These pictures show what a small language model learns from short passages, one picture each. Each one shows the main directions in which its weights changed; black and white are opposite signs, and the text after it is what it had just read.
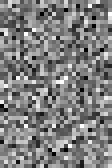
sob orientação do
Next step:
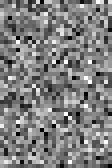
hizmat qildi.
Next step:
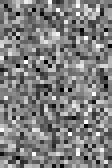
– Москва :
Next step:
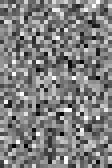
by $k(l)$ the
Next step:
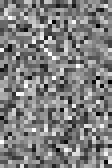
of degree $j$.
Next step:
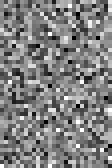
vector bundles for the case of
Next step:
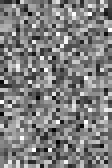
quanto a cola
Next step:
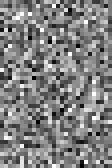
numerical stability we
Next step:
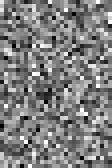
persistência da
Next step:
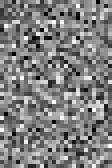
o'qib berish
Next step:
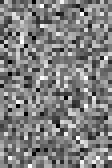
kasta tinggi
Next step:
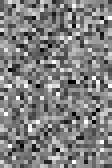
e ao mesmo
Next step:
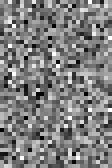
ejecutoriedad de
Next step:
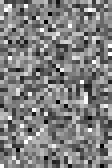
methods to simplify
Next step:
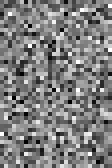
process of going from
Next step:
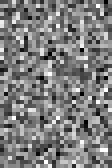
de águas
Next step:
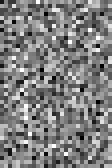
at $s=1$ and
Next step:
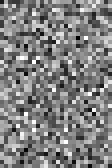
of $X$, without
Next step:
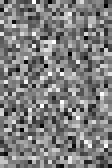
este seminario.
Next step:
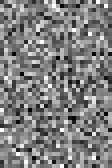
real constant $\alpha$
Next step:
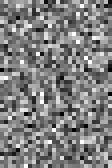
\forall \alpha.
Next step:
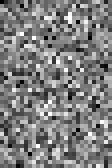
the metric structure as in
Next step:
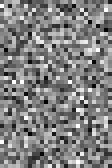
concentration functions in the
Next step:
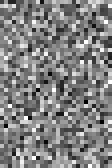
to $Q_i$, with
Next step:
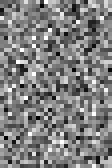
for two-dimensional}
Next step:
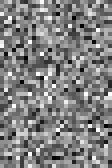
de sua vida em que
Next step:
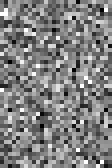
/ Ziegler,
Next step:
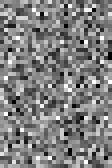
4]. Applying the
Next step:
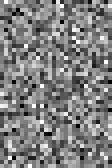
trabalho. Para
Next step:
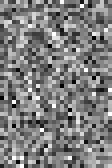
benign constant. As such
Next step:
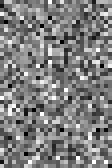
по всій
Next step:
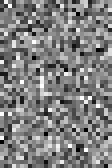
lei geral que
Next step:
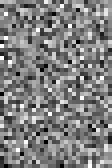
Unamuno, el
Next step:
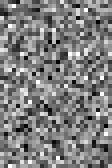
an arbitrary
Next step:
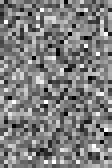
Plugging the above
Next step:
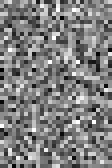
that was not homotopic
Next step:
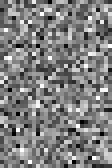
W. Ballmann,
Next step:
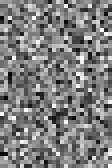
segurança do
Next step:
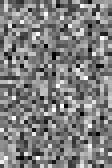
substrate and observed
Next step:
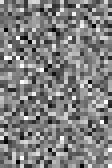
sensor yang akan
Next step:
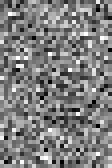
particular, the stringy
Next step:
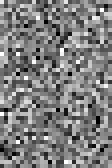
juist, dat
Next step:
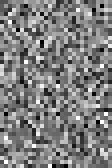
Chow. Nilai
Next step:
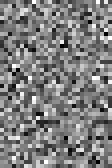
the training instances
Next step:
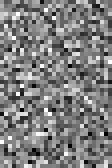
study produces a bound
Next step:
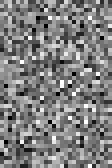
desmistificando a
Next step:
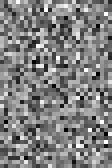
& \hbox{if
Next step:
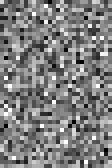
gl. Krivec,
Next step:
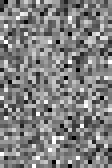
motivatsiya –
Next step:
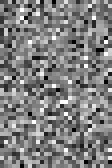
bipartite graph
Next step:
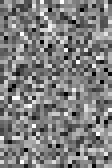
famous result of this
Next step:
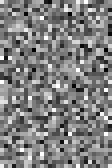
yerga texnik
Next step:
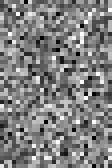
of vertices with distance
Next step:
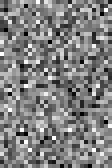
process. Now,
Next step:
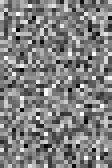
solution ($\uapp$
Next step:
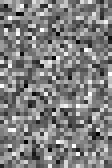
the first quadrant as
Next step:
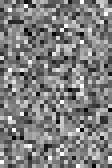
that learning projects
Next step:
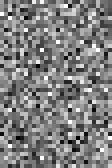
the capacity for
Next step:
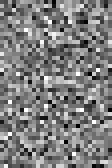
sets defined by some class
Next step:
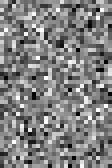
weak solution (resp.
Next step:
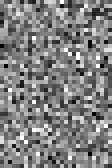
$X$ we refer to
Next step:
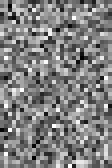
de conocimiento y
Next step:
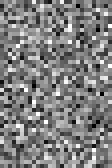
map is hybrid
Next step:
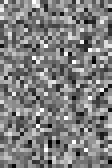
},Proceedings of
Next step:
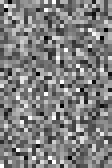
if $a_i$ is
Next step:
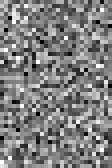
our theoretical results, and
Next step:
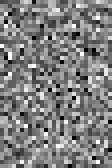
by formal Taylor
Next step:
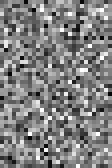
and maximum elements
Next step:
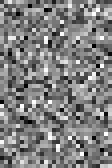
$\tau$ is proper and we
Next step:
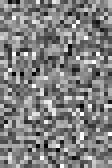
is the largest value
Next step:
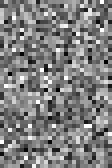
adotante através
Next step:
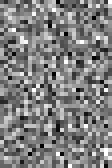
\sum_{r \in
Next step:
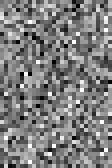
va amaliy asoslari,
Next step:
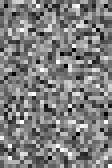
why} they have
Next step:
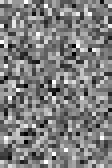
des Materials
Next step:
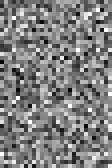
(camps) pour
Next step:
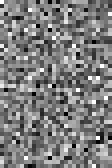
in view of $$
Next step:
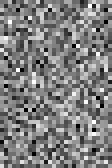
by Jacquet,
